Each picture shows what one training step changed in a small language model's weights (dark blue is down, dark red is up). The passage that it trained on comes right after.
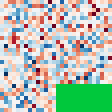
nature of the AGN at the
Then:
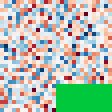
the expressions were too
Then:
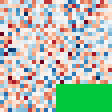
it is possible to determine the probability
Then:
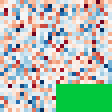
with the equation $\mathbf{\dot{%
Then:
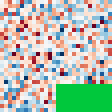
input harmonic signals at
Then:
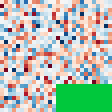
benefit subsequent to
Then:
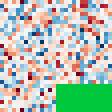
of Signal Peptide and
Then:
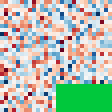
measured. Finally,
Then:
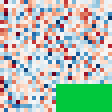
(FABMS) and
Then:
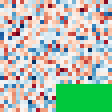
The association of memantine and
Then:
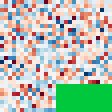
the real-time optimization. The
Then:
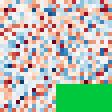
denoted by lowercase
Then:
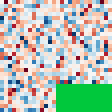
the world's best limits
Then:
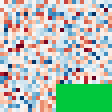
an immense effect on human
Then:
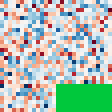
voice masking
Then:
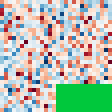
appreciate it further, let
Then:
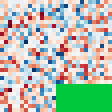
as we have already
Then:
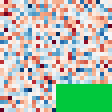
term, which coherently
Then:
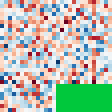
following experiments show that overheads
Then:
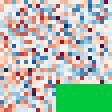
role in applications involving
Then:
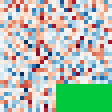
dataset. % Algorithm
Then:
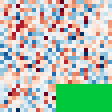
by populations. 2. As shown by
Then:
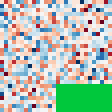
Devine, and M.
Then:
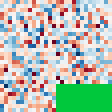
current layer then, the residual
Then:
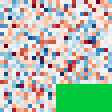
$\lambda_c$. Another
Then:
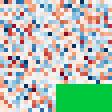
binding energy between the two
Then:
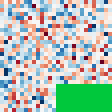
wake profile.} The classical
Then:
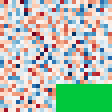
socially connected, politically
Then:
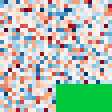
The black curve in Fig.
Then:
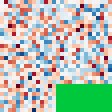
hydrological and field studies.
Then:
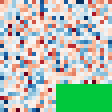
pathways may vary if the
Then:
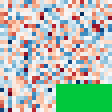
observed energy spectrum of several
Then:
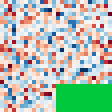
post drawn at 90
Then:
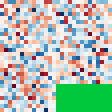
and compared with the stored
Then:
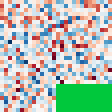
new SFA in which each
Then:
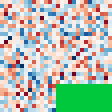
applied. The starting point in the
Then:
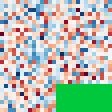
- many of them have been toyed
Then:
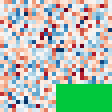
each target nucleus
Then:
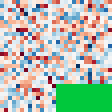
processes $x(\tau)$ and
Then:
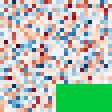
the center of the cast
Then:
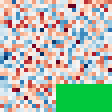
by the source action heat
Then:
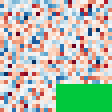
CRedit authorship
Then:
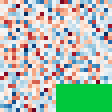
behaviour and means of protecting
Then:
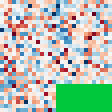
so that the periodic flow surface
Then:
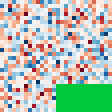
hidden layers have
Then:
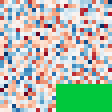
represent $f$-electron
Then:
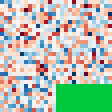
The mean BMI of the
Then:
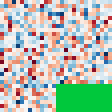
our study, mainly falls under
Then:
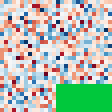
M} \frac{\partial M}{\partial
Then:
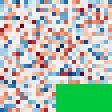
Automatic Test Data
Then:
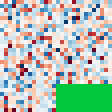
the case when~$G$ depends
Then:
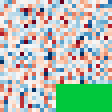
A last figure of
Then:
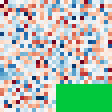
3-prong system is dominated
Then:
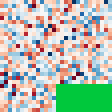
chiral $p$-wave
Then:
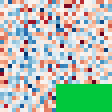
Artificial noise
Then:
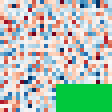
effective thermodynamics at
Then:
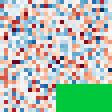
isoelectronic with the following
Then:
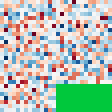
as from year to year from region to
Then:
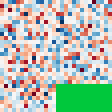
years, CPA and
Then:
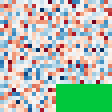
Absorption spectra were
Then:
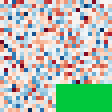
the 22 months of the
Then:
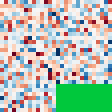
speaking.” However, a
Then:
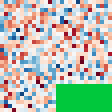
eosin. During training we
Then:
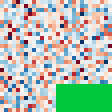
aquatic products in the
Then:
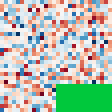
plantations are maintained on the same
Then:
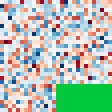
{\bfseries D74}
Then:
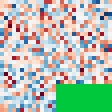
materials related to ICT at the
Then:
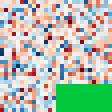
model \cite{KRT}, which
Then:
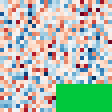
splitter can be treated
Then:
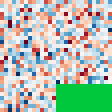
technical factors, in the relative
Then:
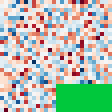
point for cell survival is
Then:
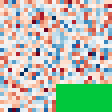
ago, only large companies were
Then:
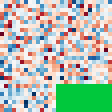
models; Section 4 shows the network properties
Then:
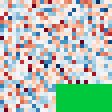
analyticity of $Z$ in
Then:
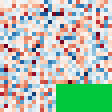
for 6 hr. in an
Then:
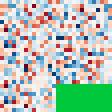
reaction was replicated by
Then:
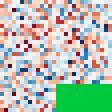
lightcurves and radial
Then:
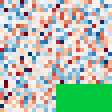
of propagating fluctuations
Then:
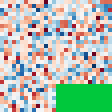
should focus on inflation
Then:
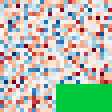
is desirable to adjust training
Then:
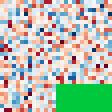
it has its own defensive
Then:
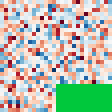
was added to run the following
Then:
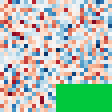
resulting from the lamination
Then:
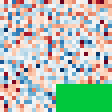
the application of a temperature gradient
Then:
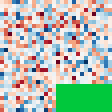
from the previous example is:
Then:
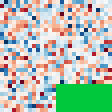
& input & vocals &
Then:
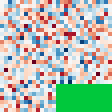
TeV, leading to heavy
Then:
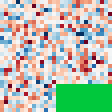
$W$ of the star cancels
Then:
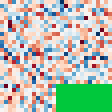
many trajectories of length
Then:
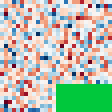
not be precise, for our
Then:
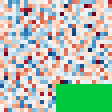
By changing the pH of
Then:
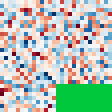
Also we observe that
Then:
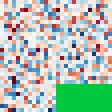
non-observable sources. As
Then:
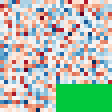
drug named as
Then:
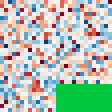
and beyond require additional analysis.
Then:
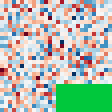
the final result to obtain the
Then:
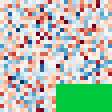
RDBMS server without any
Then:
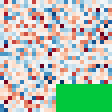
probably for the reason that
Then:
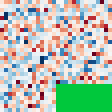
sheets, which are of interest
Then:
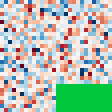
For stars of intermediate mass,
